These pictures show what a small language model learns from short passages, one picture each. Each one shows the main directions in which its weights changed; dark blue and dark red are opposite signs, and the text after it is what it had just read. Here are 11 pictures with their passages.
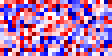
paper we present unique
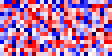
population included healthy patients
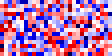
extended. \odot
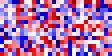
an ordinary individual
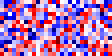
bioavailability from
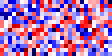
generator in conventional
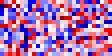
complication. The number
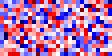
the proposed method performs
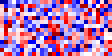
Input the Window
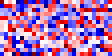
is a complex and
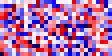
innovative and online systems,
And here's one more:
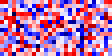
were found. The
